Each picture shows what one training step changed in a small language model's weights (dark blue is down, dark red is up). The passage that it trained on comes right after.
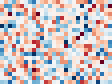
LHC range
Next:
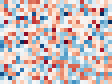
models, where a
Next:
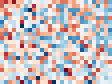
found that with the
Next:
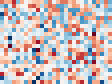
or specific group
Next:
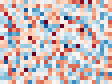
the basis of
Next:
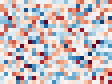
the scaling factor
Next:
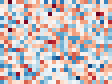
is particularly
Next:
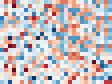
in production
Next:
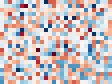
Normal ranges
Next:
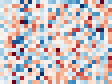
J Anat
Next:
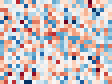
leading down
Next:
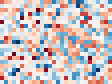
In order to
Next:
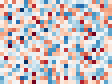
variations in the
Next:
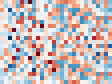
over time.
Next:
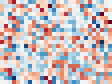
version, then
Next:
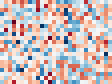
We indeed see
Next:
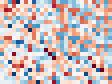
The selected
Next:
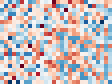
any computer
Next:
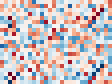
support the
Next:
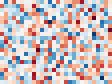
events by
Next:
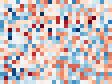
outcomes of
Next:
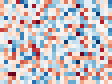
requiring that
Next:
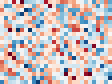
obtained. That
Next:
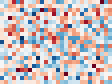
according to the
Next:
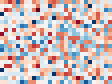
not provide a
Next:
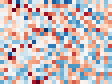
to compose various
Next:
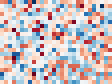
by arrived
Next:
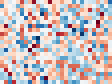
the rod and
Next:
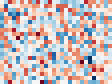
are usually more
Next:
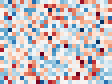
the former.
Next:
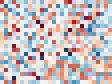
positive impact
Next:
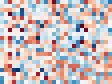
A has normal
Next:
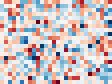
above). \item
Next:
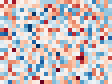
using real world
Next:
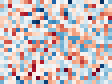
with single-ion
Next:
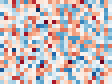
and allows the
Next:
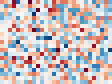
improvements to
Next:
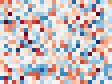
primary factor
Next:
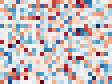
most sensitive
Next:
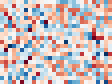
the data,
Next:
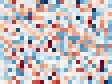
growth of the
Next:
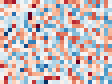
to document the
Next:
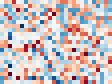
of specific surface
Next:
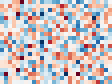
quote the
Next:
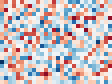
can project a
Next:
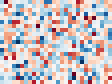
Research in
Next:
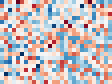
of his
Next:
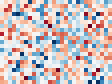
The present research
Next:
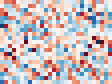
at the high scale
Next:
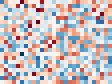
of comet
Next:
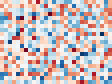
identification problem does
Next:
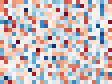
the peak;
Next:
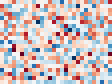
we use an
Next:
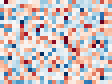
far as possible
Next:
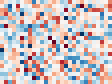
mass of the
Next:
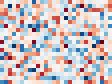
mass observed to be
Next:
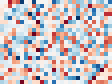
comparable with
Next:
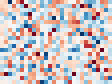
exceed their
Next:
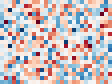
performance. Force
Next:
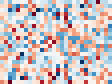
of traces
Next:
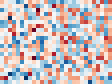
analysis tools
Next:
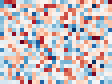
for evidence
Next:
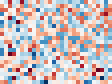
second is the
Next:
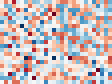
of the form
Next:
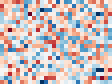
is that the
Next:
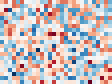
interaction of this
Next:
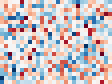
new threats
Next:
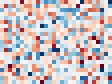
solar activity
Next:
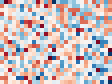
our case we
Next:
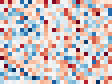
are outputs
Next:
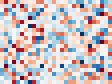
automata for
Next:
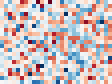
with CKD
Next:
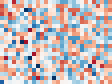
obtained for medical
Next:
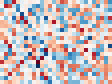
the particle
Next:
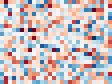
and Power*,
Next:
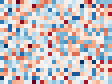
interest in his
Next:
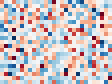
number of individuals
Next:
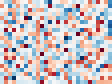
dependence of
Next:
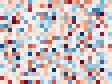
changes in
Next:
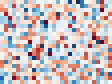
the underlying
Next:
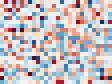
be used to
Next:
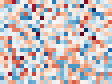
before the
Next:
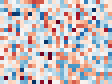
+ TTS
